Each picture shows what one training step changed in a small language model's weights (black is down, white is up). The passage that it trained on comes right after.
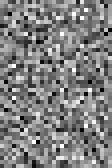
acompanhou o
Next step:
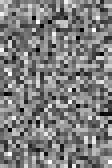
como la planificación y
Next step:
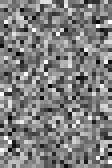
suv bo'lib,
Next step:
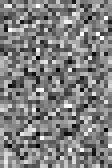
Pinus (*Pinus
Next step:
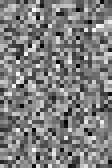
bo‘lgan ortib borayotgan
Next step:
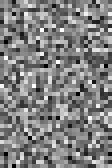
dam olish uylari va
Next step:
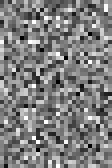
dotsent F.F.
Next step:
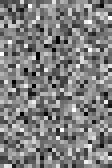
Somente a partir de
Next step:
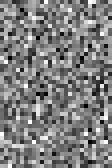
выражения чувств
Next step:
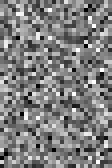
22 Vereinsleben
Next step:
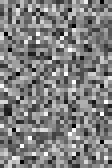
цифровой валюты за
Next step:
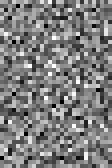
professores, alguns
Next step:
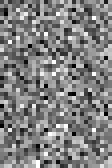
nuit* (Az
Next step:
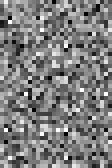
texto nos vamos a
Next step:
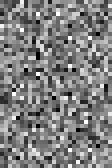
A. de León de la
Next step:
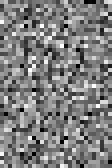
desvían. Y
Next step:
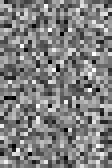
та історичні
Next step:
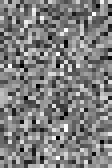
L'équipe du
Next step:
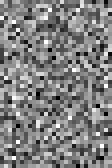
Abdulla Qahhor
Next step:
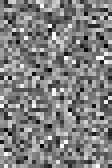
berish yuzasidan
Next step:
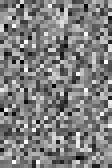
Тоді ж було
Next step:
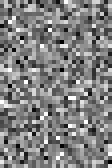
so'z yasovchi
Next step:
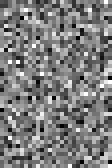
qo'llash bo'yicha
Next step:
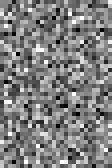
(пункты 1,
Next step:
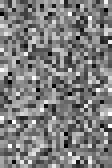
tem valor de equipamento
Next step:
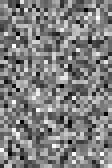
қари ёшдаги
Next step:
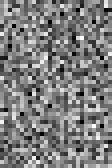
joydan ikkinchi
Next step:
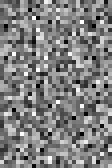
Rankin et al.
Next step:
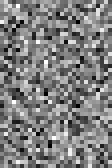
топшириқ ёки
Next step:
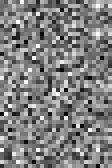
gardishlari orasiga
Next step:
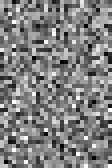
pembelajaran yang digunakan
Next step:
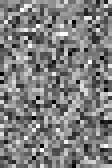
gecikilen olgularda
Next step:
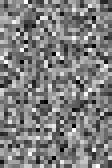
в ювелирной
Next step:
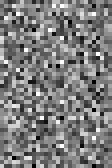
приватизации в
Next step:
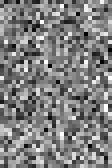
канд. экон.
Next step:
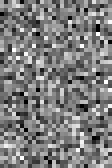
dengan menjalankan shalat
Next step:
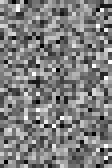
tariyx betlerine
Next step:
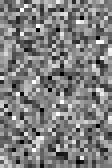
ejercicio. Para
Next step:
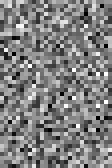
Perlunya pelatihan
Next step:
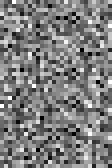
ko'chmas mulk
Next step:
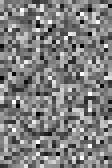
Prolet-kult. Les
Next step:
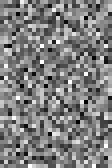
Insights Video
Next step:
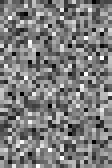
Esto refleja de
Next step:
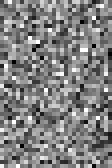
существования они,
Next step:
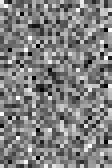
обробки інформації
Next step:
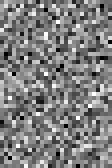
Два контекста, на
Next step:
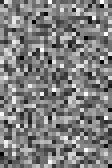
провербувани от
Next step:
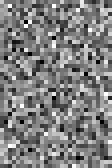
proteção de dados,
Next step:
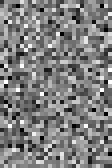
xukumat qati'y
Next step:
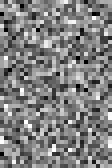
\text{Tensori che
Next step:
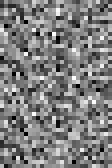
the context of their
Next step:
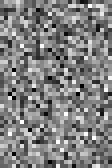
da união entre a
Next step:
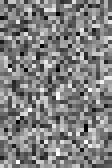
Nessa situação, os
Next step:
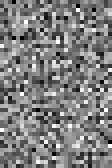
2013 menolak tawaran
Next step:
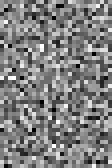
davrining dolzarb
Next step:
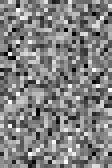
penetapan kode dan
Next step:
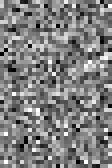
asosida tashkil etilgan ta’lim
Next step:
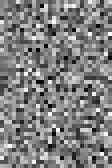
olurdu. Bazı
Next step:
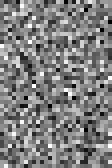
reinventing using
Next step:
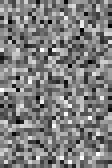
foi possível verificar
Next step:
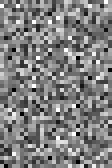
de la merienda o
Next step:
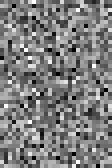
de una estructura de
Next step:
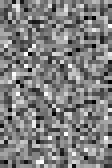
talablar qo'yilishini
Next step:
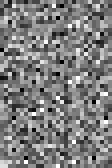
de réglementations
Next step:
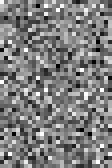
▼ A Das war
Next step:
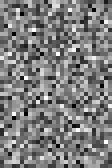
de que las mujeres
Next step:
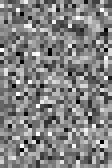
los resultados. Este estudio
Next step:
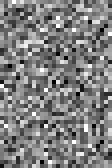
zimowania na
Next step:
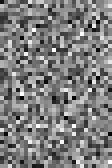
que requiera de
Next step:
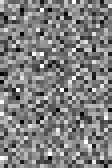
leervermogen zijn
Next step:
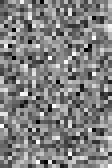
6 - Mais de 6
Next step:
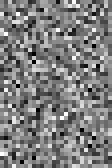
экономические интересы
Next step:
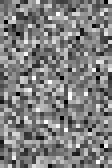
ҳаддан ташқари
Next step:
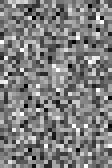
ijodiga mansub
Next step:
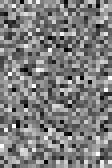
en arábigo,
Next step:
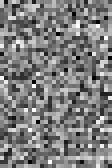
dirancang harus
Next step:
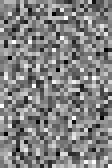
neyron tarmoqlar va
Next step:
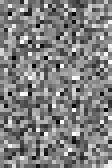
3, 5 Kvantdan
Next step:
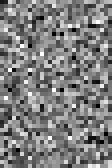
metod marketingowych na
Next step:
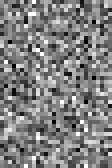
une femme, permet
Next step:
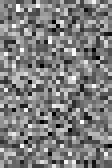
sonuçlarına göre
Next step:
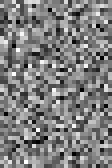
limitarea consumului de
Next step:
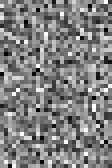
вищої освіти,
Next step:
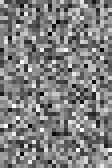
из них. Со
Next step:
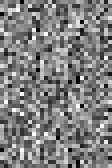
ein nachhaltiges,
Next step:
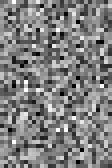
permiten ejercer una
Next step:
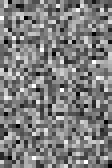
didapatkan data - data
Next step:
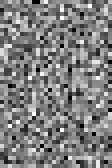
paneles es de 19
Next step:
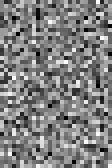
et Apprentissages
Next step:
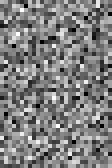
сифатида унинг
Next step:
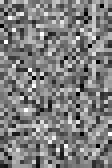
perangkat ini sudah
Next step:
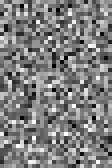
«поряд із
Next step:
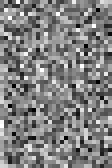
организации сферы
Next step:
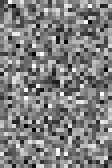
- Arifin, S.,
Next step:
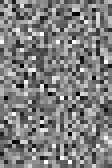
le ragazze non
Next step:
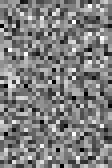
xizmat qiladi. Shunday
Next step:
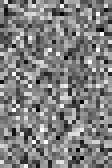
age on the yield
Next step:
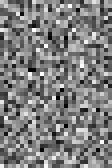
системной работы,
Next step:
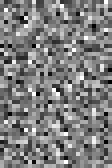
sodir boʻlmoqda.
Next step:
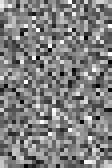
kriterlere göre
